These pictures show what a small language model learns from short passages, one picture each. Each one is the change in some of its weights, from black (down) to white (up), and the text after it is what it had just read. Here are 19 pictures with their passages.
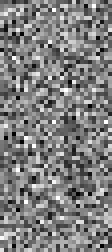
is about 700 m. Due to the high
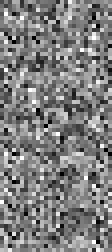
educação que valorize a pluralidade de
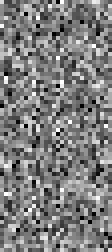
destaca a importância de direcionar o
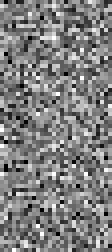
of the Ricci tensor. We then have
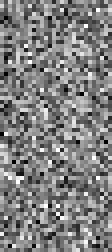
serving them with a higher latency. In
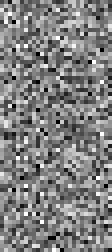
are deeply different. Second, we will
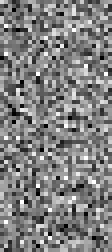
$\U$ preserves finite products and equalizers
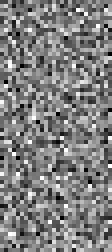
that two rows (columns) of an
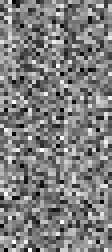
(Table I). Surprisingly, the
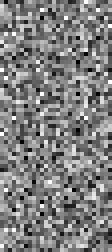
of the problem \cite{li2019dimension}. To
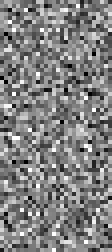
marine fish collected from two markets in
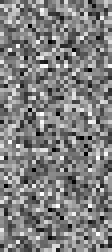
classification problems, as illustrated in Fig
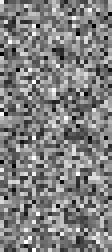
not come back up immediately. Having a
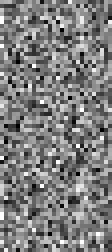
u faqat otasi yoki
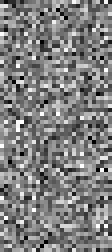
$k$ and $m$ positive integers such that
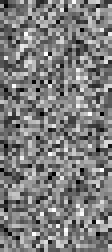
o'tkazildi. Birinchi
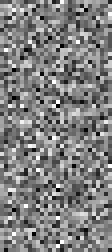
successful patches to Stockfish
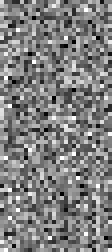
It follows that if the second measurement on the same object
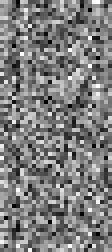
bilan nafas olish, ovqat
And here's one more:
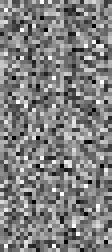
the statement. \end{proof} Finally, consider
